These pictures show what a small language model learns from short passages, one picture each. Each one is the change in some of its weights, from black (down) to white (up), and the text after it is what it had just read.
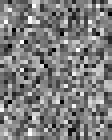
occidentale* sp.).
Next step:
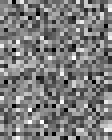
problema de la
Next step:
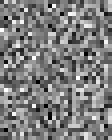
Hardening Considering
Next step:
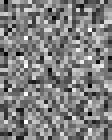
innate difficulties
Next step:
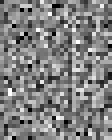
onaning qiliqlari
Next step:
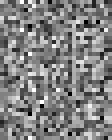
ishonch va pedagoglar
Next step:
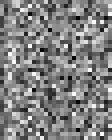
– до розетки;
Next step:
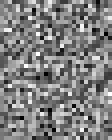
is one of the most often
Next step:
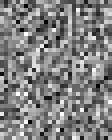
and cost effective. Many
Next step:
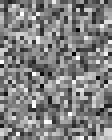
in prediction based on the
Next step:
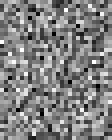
in understanding the implicit
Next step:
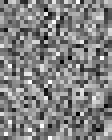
treeline areas. 0
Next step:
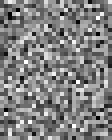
transcendental valor
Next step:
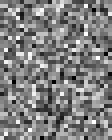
of this discussion paper was open
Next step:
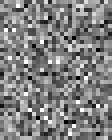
унинг техник ва
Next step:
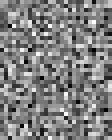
bo'lgan harakatlarni
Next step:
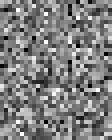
of unknown compounds
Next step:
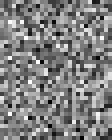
management is, in fact,
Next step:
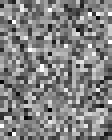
ao Estatuto do
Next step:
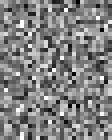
фаз построены
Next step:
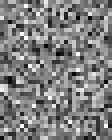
Apoptosis is
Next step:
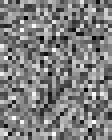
Within the third stage of
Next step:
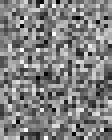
is a barrier to
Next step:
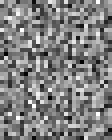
countries and six continents share
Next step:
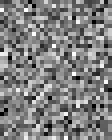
analizarlas de manera
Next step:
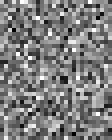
was Ressourcen
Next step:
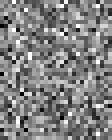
By tailoring skills
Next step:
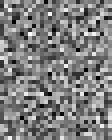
ideal husband
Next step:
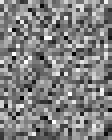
Union. This regulation
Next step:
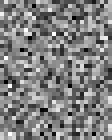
breath, chest
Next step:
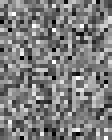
to identify statistically significant differences
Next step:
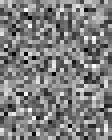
„n“ sind Werte im
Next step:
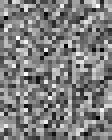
a foundation for guiding
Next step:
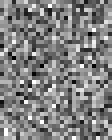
- * PU = Public
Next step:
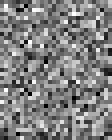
Temelli Yaşam
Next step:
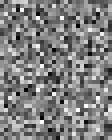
independen, yang dapat
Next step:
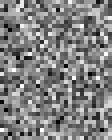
amount of information creates the
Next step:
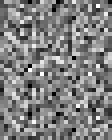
iqtisodiyot tamoyillari
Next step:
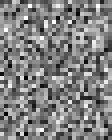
various communication devices. As a
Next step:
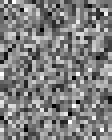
the King, but it
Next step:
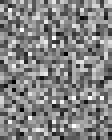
xatolar soni va
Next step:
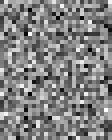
que haja expansão
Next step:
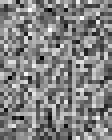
the biological productivity of
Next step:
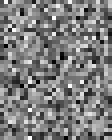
hingga 2024, dengan
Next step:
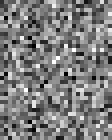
in a vacuum
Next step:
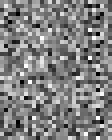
exceto no caso de
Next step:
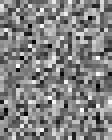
were combined with innovations.
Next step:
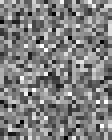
yangi birliklar tahlil
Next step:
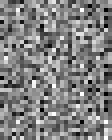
that received 500 mg
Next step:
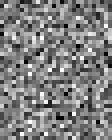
suti tarkibida
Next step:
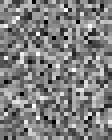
AI can help guide communities
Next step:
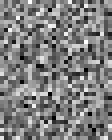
relatifs à la
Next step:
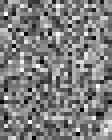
during the periods between off
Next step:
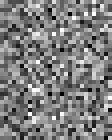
कमी को
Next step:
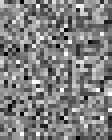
доступности качественного
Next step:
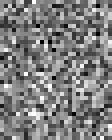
5,8 milliard
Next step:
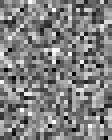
begins its real road
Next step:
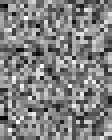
zones, and as a
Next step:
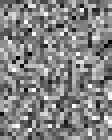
tarix ma'lumotlari
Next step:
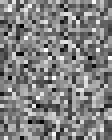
substrate [18].
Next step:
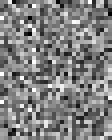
response to the external source of
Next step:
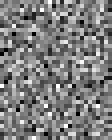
colloidal calcium
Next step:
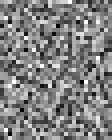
satisfaction or employee satisfaction
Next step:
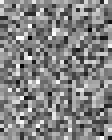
aos processos formativos.
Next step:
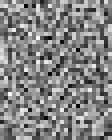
brand new management methods
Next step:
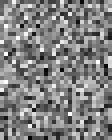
aggregation, and
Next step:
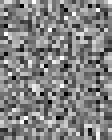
al alcoholismo,
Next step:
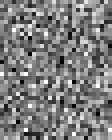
was used as a positive
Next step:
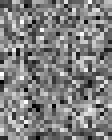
desak o'rinli
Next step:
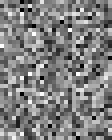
texnologiya, 2009. –
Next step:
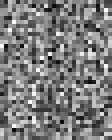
of the dialogical
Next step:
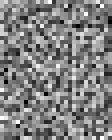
properties of finite fields and
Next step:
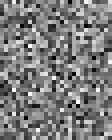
для промышленных
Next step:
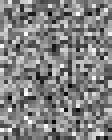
criminológico y los
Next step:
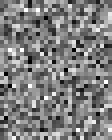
of economic development is, for
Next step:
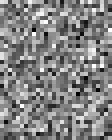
concepito con le stesse
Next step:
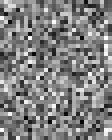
6b. At the same
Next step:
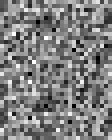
is the source of the
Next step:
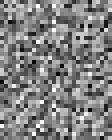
process was done. Then some
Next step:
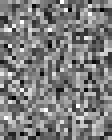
root canals as an
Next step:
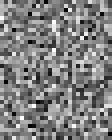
codes used for analysis are
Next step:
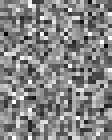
água com base nos
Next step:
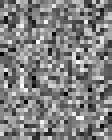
suelos enterrados
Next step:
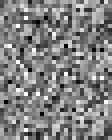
a distributed environment is
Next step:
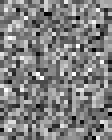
Ook zullen
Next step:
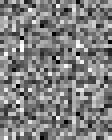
Markaziy Osiyo
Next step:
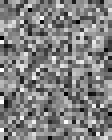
system. In this process,
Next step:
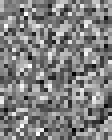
held accountable. In
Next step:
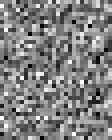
have been investigated. 27
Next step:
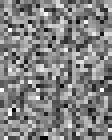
fanlarini chizmachilik
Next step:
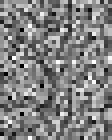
verwijzing door
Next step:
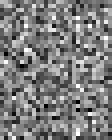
Lab Blog,
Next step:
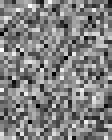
reportatges. Per un
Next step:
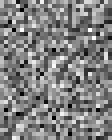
При РА также были
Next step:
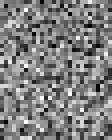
modes, despite being
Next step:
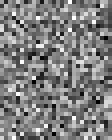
N. Pillay,
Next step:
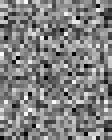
Un elemento importante en la
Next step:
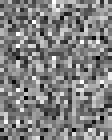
great application potential in enhancing
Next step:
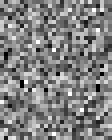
information at the early stages
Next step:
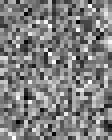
kg SP36/ha,
